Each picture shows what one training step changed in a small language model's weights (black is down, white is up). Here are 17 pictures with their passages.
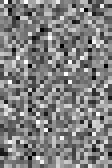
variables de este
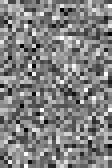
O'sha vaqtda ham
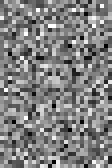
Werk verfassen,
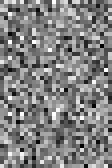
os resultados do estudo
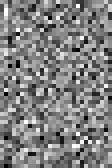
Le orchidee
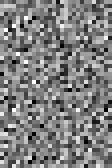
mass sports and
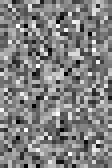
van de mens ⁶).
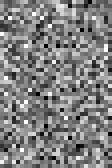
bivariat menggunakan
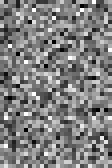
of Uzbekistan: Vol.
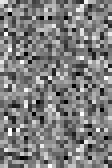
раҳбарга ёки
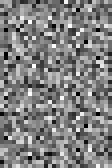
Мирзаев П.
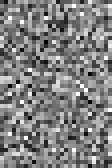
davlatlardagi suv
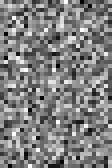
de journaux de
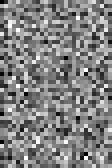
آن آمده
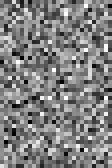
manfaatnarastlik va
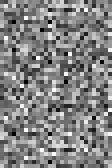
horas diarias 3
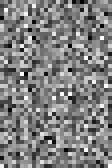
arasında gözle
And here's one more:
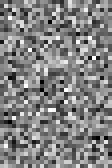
of Engine Performance
